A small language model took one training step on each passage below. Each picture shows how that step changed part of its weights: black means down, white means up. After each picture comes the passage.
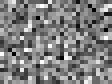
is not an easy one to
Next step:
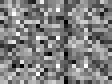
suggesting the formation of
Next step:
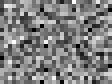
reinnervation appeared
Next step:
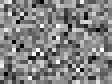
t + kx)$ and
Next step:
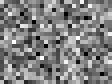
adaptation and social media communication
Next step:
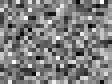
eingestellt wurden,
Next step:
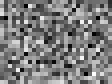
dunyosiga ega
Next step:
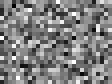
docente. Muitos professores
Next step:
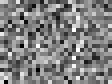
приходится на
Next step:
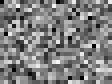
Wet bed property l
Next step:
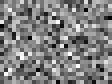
контингентів і
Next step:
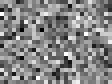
промыслам и
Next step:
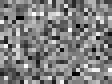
complex to the human mind.
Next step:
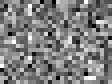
darajada takomillashtirish
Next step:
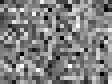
які зокрема
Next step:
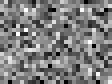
instrumental and relevant in the
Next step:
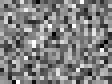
analysis of THD for
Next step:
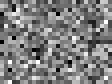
у суді, щоб
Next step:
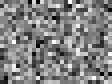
наявність таких
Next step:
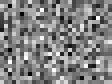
capable of running an
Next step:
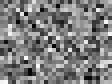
hepatotoxicity in
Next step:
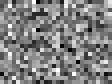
explore and use a variety of
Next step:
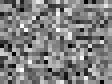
in serious diseases. Some
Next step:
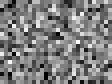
of restructuring firms as
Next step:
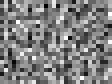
2004). Les mesures
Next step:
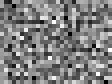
analysis (TSA). The measured
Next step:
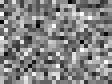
alternative combination of traits
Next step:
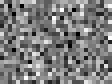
Data Scientist and Health
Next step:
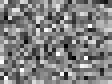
a 48 kHz sample rate
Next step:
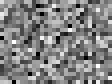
contestation ; ce sont les
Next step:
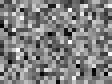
4. Лутохина
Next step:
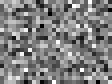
балки бир сифат
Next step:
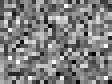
exposure to the cone
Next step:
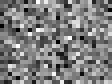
та обумовлює
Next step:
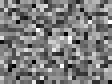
Track and report on the project of
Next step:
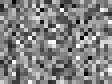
a influenzare gli
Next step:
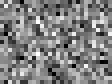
ser reimaginada”
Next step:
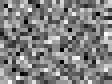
- Oriente con ancho de
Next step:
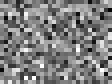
to deal with them (World
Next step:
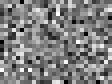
технологий, что
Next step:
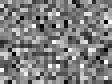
their food at once,
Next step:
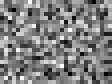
3. Comparison of the
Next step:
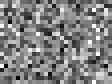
developed for general usage and share
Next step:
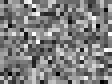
supporting electrolyte in
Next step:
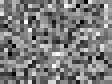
eyes and piercing
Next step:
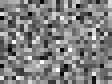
studies have applied the production function approach to
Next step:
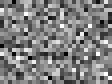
the plants in bud, with
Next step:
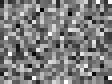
Compost Manure S.No
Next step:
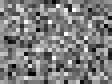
H., Rajani A.,
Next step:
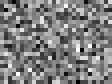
arrive at a certain cost,
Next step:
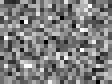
doğal olarak
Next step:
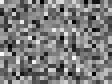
a normal text into some other different
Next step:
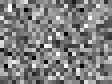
of insulin sensitivity
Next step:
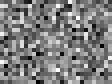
у спеціальному
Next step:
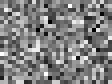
va sayillari,
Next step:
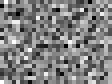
mutation or migration
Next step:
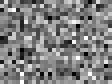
Palito de bambu
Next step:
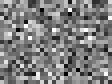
Maggiore, e fece
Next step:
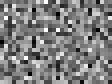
asar mazmunini
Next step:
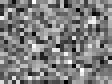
provided through RStudio, with
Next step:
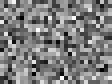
of the feed mill tower building
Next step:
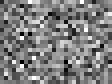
this type of HOC scheme
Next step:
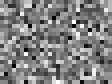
va g'ayri maqsud
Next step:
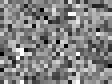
мы ежедневно
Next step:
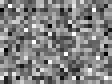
quality of service for mobile
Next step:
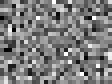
A., & Pointet,
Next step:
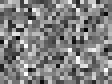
stress negatively affected
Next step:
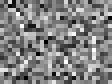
mirada integral en el
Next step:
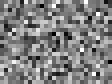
(PhD), dotsent
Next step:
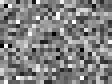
7-50. Comisión
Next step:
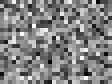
market demands, not only to
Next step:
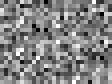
OF THE MEDIATION
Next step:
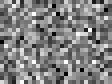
os povos e em todos
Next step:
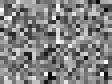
of the barks of FR,
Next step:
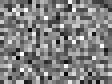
подготовки, но
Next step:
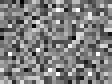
autores e épocas.
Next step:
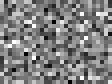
binoan «A» naviga
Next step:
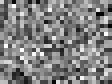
do pré-natal,
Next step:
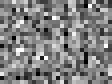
AND SEDIMENT IN THE
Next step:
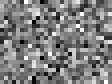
the world accurately” but to first
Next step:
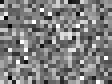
recent years. It has been
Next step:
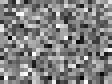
triângulo, a
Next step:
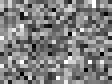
social consequences. This study
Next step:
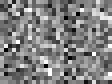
la Secretaría de
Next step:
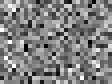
(Hotărârea CEC
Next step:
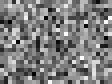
emotional intelligence,
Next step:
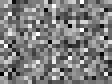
the membrane state.
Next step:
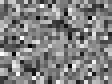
it does not record reading activity
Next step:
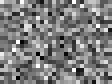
reflux over a water bath
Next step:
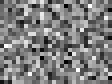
of computer-based technologies to
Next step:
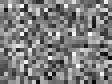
good correlation with body height.
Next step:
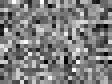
patients. The majority of patients
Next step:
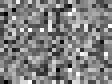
при полювання.
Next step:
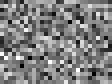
are difficult to obtain, certainly
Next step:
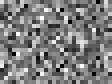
sexual behaviours are more likely
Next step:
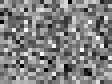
Navoiy nomidagi
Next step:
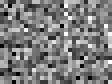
the inner lives of others,
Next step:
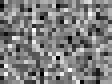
plantation, Agriculture
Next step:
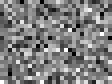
diagram as our initial
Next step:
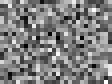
paper is our original research result without
